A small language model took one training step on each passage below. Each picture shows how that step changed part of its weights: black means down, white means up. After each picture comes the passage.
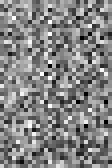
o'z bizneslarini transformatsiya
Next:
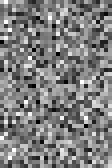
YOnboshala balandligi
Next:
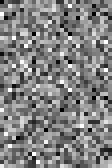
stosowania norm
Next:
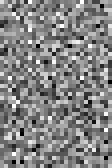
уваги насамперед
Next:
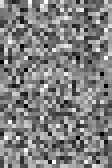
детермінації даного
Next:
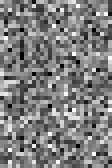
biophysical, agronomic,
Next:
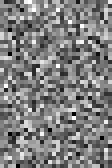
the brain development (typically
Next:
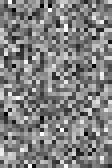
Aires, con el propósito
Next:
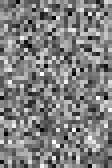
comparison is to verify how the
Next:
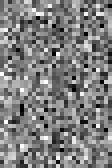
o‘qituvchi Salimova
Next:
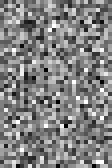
nouvelles orientations de la
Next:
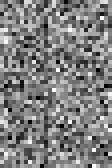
include psychological support, motivation,
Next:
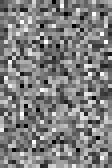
рамках НИР с
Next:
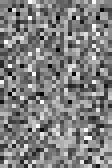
immediately after processing. The tool
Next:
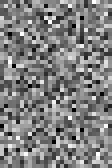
dental practice [4-5].
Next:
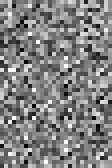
of mechanical properties, but moisture
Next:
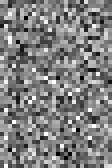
studies have reported the effectiveness of natural
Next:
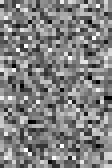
Ar gas is inlet from the
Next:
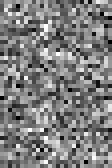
Specimen size and shape effects on
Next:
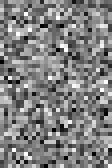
de gestante no terceiro
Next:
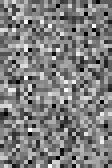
fluoxetine is an inhibitor
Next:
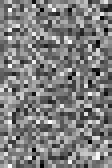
the study, performed the statistical analysis,
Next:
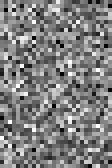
the lookout. Mom,
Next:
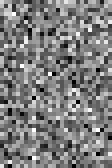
actual labels. The confusion matrix
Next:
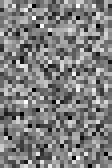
investigation into waste PCBs
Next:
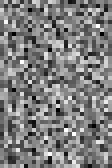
Bedeutung für die
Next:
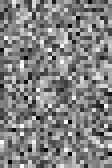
madeiras nobres, mas
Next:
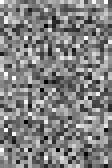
organizado e ao envolvimento com
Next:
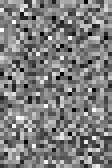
é uma doença muito presente
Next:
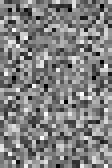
Sample 2 Figure 12 Comparison of
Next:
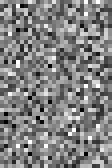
transferred into the design and configuration
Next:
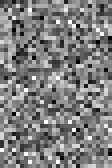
a result of human activities including burning
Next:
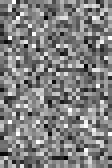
шаклида қолади.
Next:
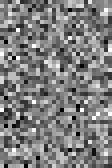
Rio de Janeiro. 2014.
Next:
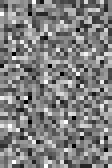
Amadeh A (2009) The
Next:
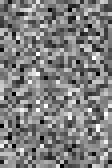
the significant value $0.000 <
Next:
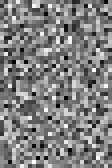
obesity & overweight
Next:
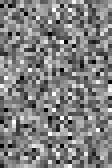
que todos lo quieren matar o
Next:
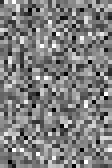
de civielrechtelijke
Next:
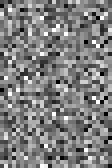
6. Юлдузнинг
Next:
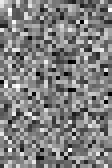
aprendido com ele, pois
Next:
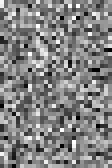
seen that as temperature decreases during
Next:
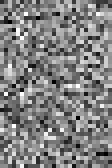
in a dynamically changing virtual network
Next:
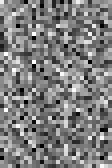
eles o conto, a
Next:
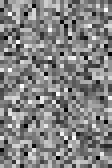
inson umrining yozi deb
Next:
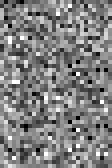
leads to the creation of three Gen
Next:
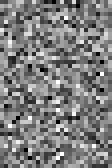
for top 10 functional pathway
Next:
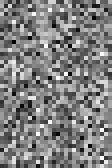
technique accompagnateur
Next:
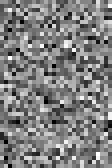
gas transportation (Dorigato
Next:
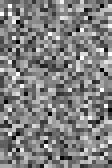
уравнение (1)
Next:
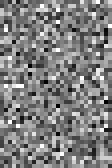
revendications, pain,
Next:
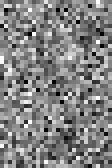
along the x' axis, as
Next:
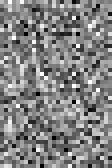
in small towns, the
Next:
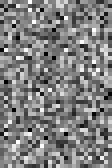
где V_B –
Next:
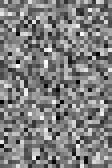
Gift-giving Relationship
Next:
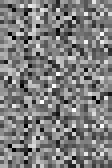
organisatie met meerdere
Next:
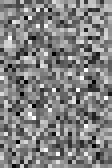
in this population is essential for improving monitoring
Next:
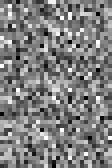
universities and research institutions in
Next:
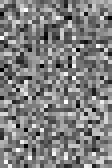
have penetrated into the coordination
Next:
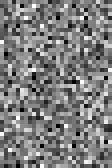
«Kichik sanoat
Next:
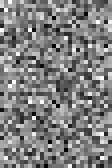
adquiridos, e
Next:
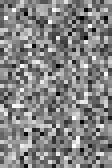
o‘quvchi sarlavha
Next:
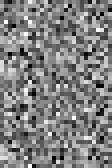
Lanka Gabon
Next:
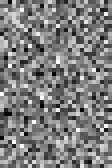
Trennen ist möglich, durch
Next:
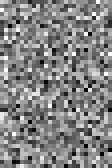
siempre han arribado
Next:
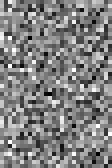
López, I.
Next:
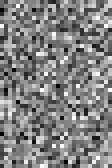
to €1.5 M for
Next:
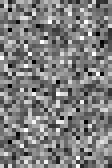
5 mm gacha bo‘lgan
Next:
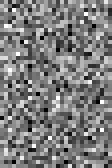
etc.). The future projections regard
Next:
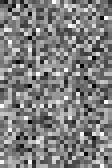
incentives for smart grid
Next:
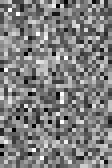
Camaldoli, Italy,
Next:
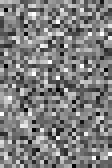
Identity*, came to a
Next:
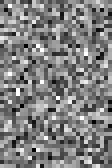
Khuc Hao in the
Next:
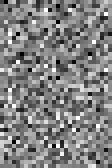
programmes and early treatment of
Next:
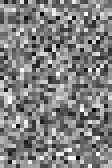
bias related to the exclusive
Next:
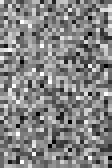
к формированию системного
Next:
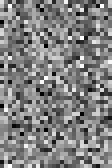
закладах освіти на
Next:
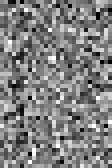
documentary material for the history and mechanisms
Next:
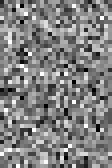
level. Among them are: construction
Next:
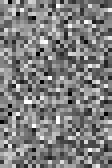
the society and thereby fill up
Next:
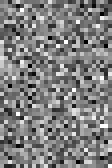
si richiama a
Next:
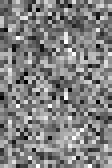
of the periodontal surgical
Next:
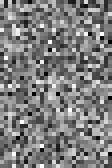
pulse width modulation
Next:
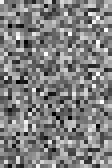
oppression”ⁱⁱ where
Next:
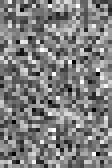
governance practices to ensure ethical,
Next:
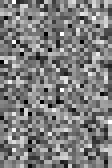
бойынша тек
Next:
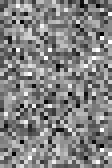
gullashining davomiyligi
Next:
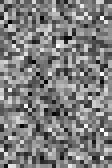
CVT AllEnvi
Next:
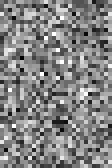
viloyatida eko va
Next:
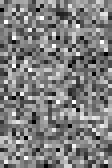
ami egyeseknek
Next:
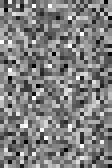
Scale I, subjects who
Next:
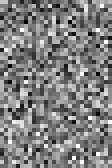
flirting, impishness,
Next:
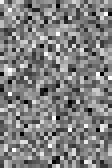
pastoral agents. Their
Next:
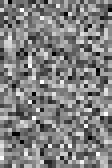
in the raw materials structure by
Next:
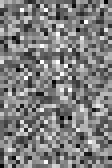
sandboxes were observed during
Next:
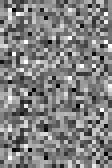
Center, German Ministry for
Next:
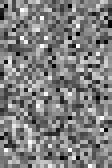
separated due to different time constants
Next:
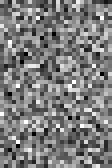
music audio dataset that:
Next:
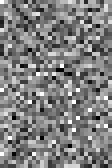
can calculate the impact of the
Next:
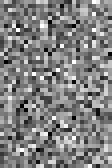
of sorbed silicic acid.
